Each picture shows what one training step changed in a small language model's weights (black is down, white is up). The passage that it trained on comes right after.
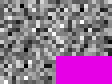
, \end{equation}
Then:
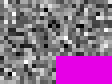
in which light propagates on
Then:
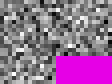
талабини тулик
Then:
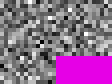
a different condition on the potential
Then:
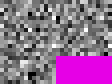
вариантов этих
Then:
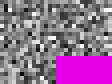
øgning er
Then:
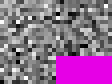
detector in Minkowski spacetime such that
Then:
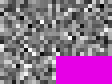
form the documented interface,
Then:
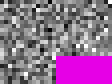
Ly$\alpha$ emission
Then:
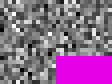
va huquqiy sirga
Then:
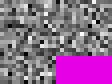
inversions of the
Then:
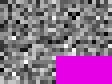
dimensions, in which it is
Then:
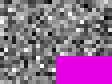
the vicinity of
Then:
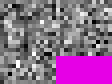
a preceptoria e
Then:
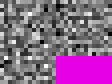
statistik ma'lumotlar
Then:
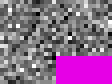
optically thick stellar wind,
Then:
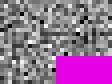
bibliográfica que
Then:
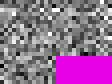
lo digan antes
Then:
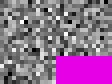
new geometry package has
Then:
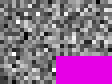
podobnie jak
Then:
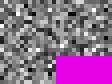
near the boundaries. The
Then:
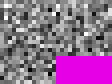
dominating conductive bands.
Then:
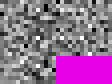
are also very similar to those
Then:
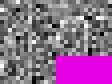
from sample to sample allowing
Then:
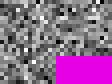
then SuccNode
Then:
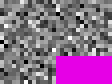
the point source image,
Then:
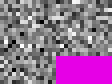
favorable scenario with a
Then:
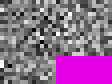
lingüística para
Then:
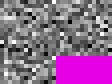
producers and creating a
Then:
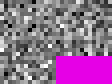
the 16 visible relations we
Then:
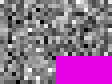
since $\sigma(x)$
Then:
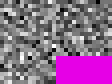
positive and negative values on the
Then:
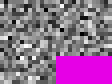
article deals with the
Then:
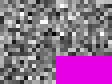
140 K. These two
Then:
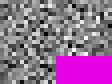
artigos publicados nas
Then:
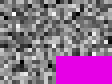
belgilangan: -
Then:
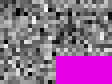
його спливу:
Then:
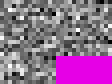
yang tidak biasa,
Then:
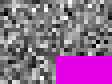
a movable gaussian
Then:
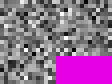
the approach of Mendez
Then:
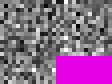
B. va bosh.
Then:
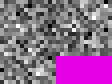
the TNO FLASH
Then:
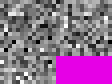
out a bibliometric analysis that
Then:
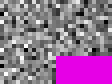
is this approach applicable for
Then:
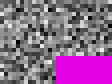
cukup, K:
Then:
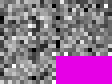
борьбы с
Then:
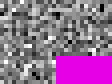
these functions are called
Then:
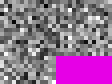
the bounce, where
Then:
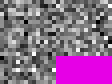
eta boshladi.
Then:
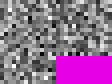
huquqi, mulkiy
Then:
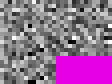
\mu \rangle =
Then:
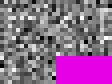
из сведений,
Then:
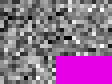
as indistinguishable
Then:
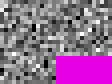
agents are socially
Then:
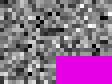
colostro bovino
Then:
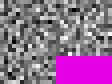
possible to have new physics signals
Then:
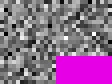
bilimlarini o'zlari
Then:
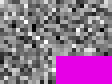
Thus, based on the
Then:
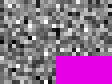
sites into single sites, as
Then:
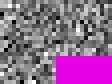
This Hamiltonian corresponds to the weak
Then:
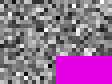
better understand the fundamental physics of
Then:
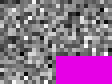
expansion of one-particle
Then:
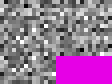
de noviembre de
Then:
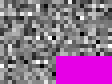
de l'industrie
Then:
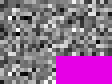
participação qualificada
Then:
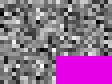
$\Phi_S \in
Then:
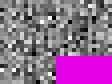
Es decir, la
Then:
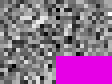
time-intervals of
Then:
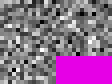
3D), it is clear
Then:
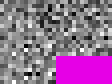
significant portion of existing
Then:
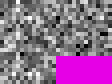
ва оёқларда
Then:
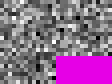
di dalam organisasi yang
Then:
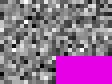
Paulo: Atlas,
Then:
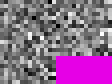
and indexing in the same
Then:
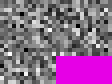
fodalanish muhim ahamiyat
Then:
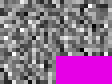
the only universal prediction we
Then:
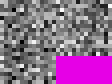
Kunlardan bir kuni
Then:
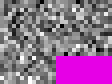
written for the two walls
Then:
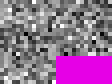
the preliminary point from
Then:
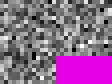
and hence to voids
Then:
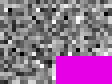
more pronounced.
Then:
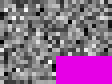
research experience is not necessary
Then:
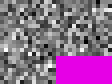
ularning ota-onalari
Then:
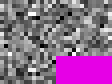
Chinoz tumani
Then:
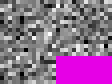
полю. Ключевые
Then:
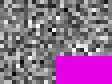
LLM to output 5
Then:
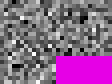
field redefinition required to
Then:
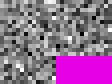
FWHM, fluxes
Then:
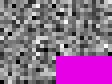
Woman in her
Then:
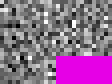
system with different kinds
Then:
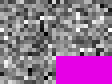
of the Sun. For
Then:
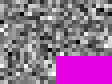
del proceso de construcción del
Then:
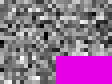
shown. The curves are the
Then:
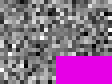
Amiens, na
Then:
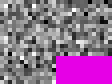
et d'autre
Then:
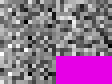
Results The distribution of the
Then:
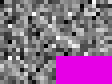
voqealar va
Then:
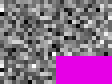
full-scale quantum programming
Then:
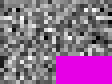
results, if interpreted as
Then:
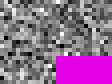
amplitude $= 0.75
